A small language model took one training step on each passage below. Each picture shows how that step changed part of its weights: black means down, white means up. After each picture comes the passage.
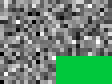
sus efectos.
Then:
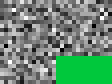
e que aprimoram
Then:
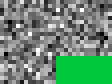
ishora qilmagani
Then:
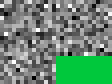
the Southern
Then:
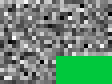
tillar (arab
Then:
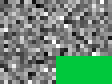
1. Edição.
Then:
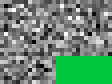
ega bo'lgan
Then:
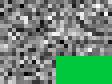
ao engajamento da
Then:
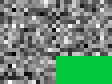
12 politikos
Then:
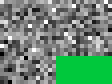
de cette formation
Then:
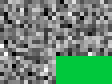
transmises et
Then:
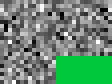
alto riesgo
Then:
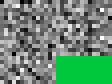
seminários e
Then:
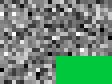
ham ta'limda
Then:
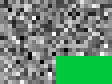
la divulgación
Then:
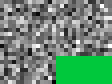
uning iqtisodiy muhitining
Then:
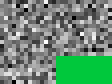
a contemplar toda
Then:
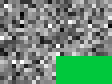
juegos con el fin
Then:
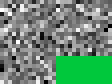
boshlab talabalar bilan
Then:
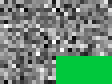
a janela que
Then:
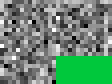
immer neuen
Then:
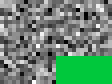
sinfdoshlari va
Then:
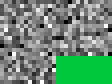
resolução dos
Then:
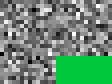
que atraviesa
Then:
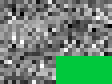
ja auch nicht
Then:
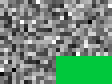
новинами та
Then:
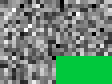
ta'rif berar
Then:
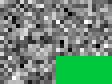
многом на
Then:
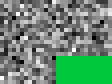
регионы по
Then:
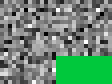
massa muscular
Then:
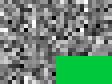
densidade (600
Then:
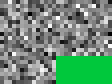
esa keng va
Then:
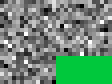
I, Riesle
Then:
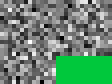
O relatório
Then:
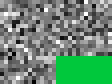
valiosa para
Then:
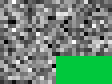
como importantes marcos
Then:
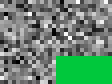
busca formar
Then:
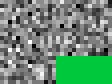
olib chiqiladi.
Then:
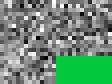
visual en las
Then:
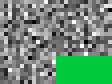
Humanities and
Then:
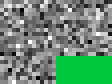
se puede producir
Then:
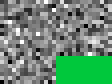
to the economy
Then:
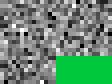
čim bolj
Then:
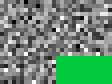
compuestos y los
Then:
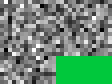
bahwa mereka
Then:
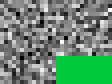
minnatsiz va
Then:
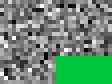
orientation vers la
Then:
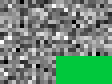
com a exploração
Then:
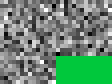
humaines au
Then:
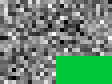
aplica no caso
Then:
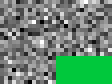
aspects in the
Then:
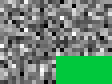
origen y comunidades
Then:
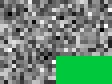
a aptidão de
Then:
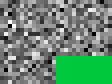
Líneas de
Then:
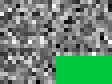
pueblos y que los
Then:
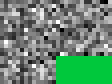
de 4 meses; los
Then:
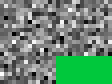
Chen, Z.,
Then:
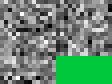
à utiliser.
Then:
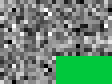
indirectamente al
